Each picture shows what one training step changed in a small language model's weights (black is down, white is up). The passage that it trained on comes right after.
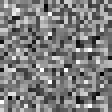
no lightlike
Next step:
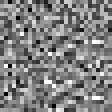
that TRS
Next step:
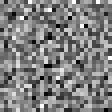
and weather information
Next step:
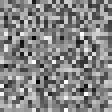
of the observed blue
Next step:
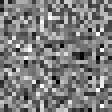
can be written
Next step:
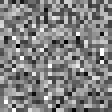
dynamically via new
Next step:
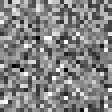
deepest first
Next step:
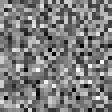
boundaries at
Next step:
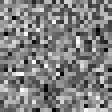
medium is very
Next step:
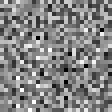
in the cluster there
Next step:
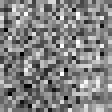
absorption should be
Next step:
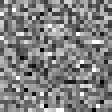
WR evolutionary phase
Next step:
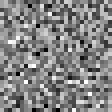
other particles within a
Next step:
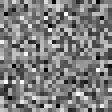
a cantilever
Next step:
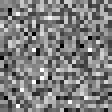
data for physics
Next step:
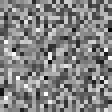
of MD model can
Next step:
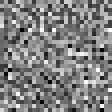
is assumed to
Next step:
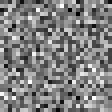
concentrates the
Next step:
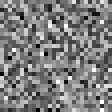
was reduced from
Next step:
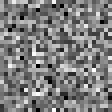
propose a less
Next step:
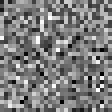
can be shown to be
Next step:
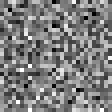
We refer the
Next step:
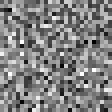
acceptable to
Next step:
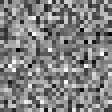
the matter of mass
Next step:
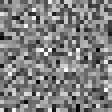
a more detailed
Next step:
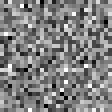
along the whole structure
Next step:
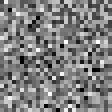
Carlo simulations
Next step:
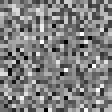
appears because of
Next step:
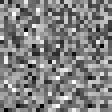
not available.
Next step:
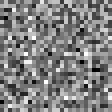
using a lattice
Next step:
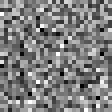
interval between the
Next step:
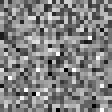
the interstitial
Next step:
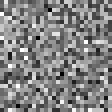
slight difference in
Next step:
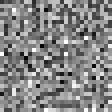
we therefore conclude
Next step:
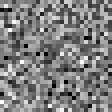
with the conservation
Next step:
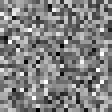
free internal
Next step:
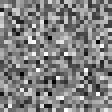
or permissioned,
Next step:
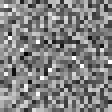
combination also not
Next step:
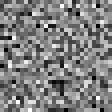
adjusted the
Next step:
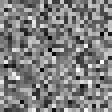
boundaries with zero
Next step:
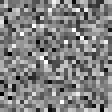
defects on the
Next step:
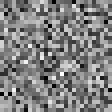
flip mechanism
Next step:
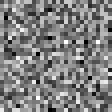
and fleet
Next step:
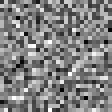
to assess the
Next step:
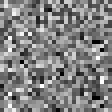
one BKT transition
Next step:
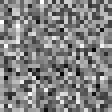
work focuses
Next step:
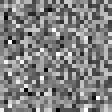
and third
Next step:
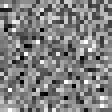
with $\tau$
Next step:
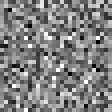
frequency using a deep
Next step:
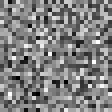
transfer of magnetic energy
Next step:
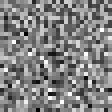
of these samples within
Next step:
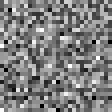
Faculty of
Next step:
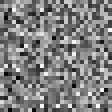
and II respectively.
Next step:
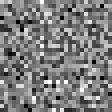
depend on transverse
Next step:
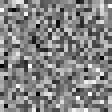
model is exponential
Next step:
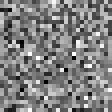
estimating the
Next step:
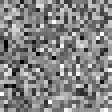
temperature and thermal
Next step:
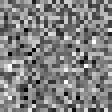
of therapy
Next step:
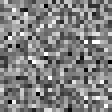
dark matter
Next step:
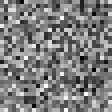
the yellow region
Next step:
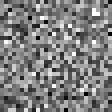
the Lie derivative
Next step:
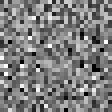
the Balmer
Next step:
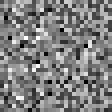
and Computer
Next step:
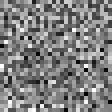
of the sun from
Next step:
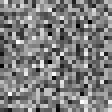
\nonumber\\ &&
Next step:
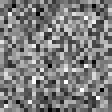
the higher-order
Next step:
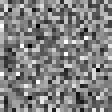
range of theoretical
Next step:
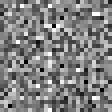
LO QCD
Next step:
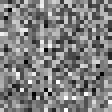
lines, so the light
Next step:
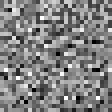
simulate quantum Turing
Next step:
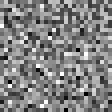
optimize the throughput
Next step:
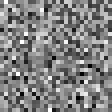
puts all the
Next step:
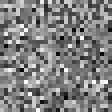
long arm and a
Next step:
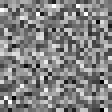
walk is
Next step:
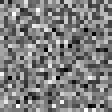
not contribute to the
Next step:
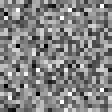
radial dependency
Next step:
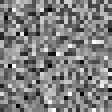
and Type
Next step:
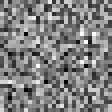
the human
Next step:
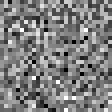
choices for the function
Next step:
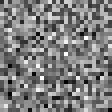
the following. The
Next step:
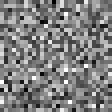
is therefore composed
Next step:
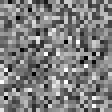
that the collective
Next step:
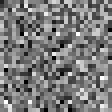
We illustrate
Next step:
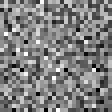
because of the deep
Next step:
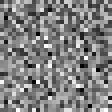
and build
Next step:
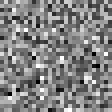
in Fig. 6 is
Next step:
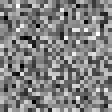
games is
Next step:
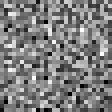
linear and nonlinear
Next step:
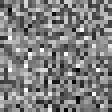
The important property of
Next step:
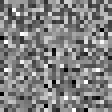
DOS near
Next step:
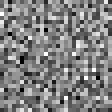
sharing only
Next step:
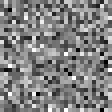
easily obtained
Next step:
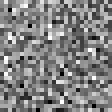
minus 1pt
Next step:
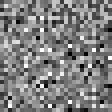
which as if there were
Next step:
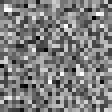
function of $x$
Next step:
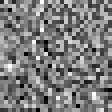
across plausible field
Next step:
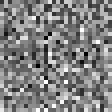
the maximum rotation
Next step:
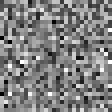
Its expression
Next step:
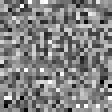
non uniform magnetic
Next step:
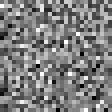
amplitude of the
